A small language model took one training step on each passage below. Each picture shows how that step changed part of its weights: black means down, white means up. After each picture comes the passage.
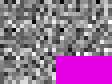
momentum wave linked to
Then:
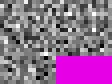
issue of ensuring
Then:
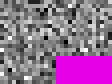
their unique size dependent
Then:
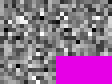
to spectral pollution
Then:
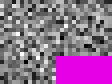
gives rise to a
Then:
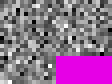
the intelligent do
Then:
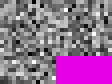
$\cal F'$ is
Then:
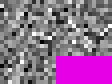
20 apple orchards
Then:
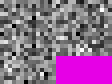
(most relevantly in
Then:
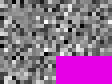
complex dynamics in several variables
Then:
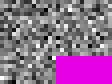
series with the estimated parameters
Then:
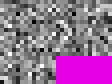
I}$ does not depend on
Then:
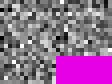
cancer cells. To
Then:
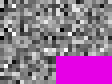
geometry. We found that
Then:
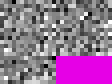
chance of errors.
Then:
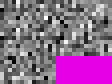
public health authorities to reduce
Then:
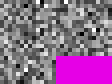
of a polynomial ring.
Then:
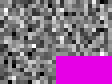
that the centralizer of
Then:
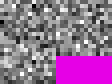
previously, we always define
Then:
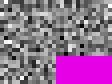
are particular depths
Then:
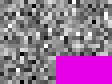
by Ramirez et
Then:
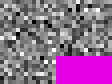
and $u$ is an
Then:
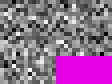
as the reconstructed
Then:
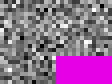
phase relies on the information
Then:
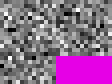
of trials where each
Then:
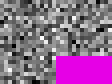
with the boundary operator of the
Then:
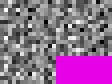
non essential ones that are
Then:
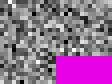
$R$-matrix. This
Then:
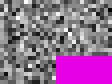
gain the ability,
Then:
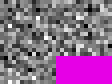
5) Early
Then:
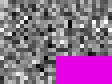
are satisfied for the
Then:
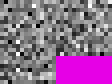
Association with
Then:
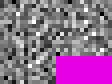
ext}=\mJ \cdot
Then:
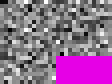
En effet ceci
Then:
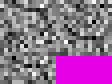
recovery %and take
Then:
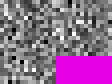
of the study among others include
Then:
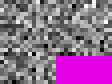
equation \begin{equation}
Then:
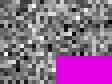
fixed number of nodes we
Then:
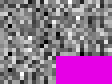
a strong foundation in
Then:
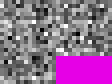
taking into account their functional and
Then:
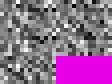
processing contributes significantly to
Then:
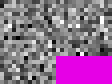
The instrument has 3
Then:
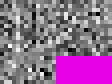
as in equation (17)
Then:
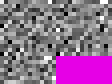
radiation activity variation
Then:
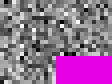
by using Autodesk
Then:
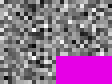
of formation of zinc
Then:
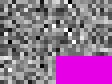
distinct chemical classes,
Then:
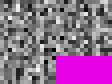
as long as is needed
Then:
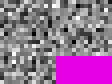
result of Li and Shi
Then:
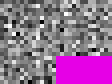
Galois group is the
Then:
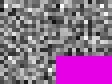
$\opc$ and
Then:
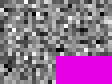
plastic C with a
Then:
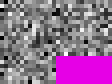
Development Learning
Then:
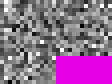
or $\propto$, then
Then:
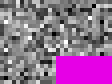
written by Gordon
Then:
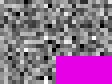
which is the same form of
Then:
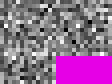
curve after 4 years of
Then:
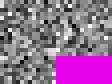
cases. We again see
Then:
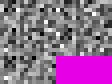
OF PULP
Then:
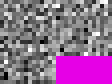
and adaptation work with
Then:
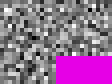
from February
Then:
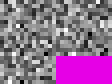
D.S. Nature
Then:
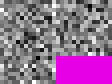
of Best Practice
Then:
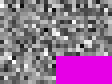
provided results, the question of
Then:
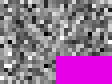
solvents were evaluated
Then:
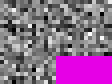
have \begin{equation}
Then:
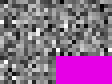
\begin{proposition} The
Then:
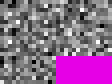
Decision AKMA
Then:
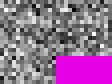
about this distinction, if
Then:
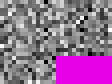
are now according to the
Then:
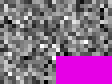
such as the right to
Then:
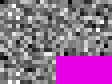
EC did the simulations
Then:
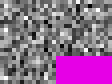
and $Q$ are
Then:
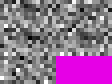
treatment of a simulated
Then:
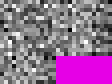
and Management To understand the
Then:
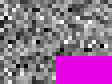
to verify the previous hypothesis
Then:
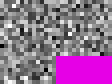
study relation between personal characteristics
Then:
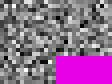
core, Greenland
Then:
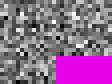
the case 1.2
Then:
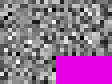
a direct generalization to the
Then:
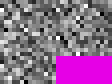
v)\circ z$. We
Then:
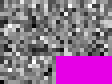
ethanol extract
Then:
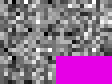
Randol} \noindent
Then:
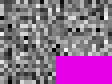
differential pushforward
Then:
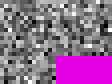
is the graph obtained from
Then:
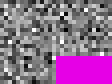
lead to the system of
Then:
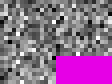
the opportunity to work
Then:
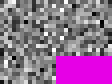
and classifications that
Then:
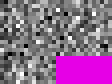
A retrospective
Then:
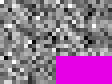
unramified. It
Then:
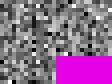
(220 patients). The
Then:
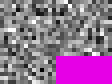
polar coordinates, this
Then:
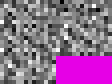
\begin{split} 2
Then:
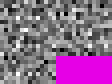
mall.* Table 8:
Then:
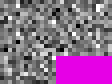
similar title to the
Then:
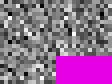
for deterministic systems under such
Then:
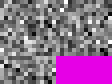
is a change that is
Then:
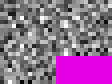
N}$. Introduce
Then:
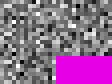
\label{ESP for
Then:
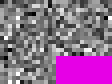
EQF that would cover
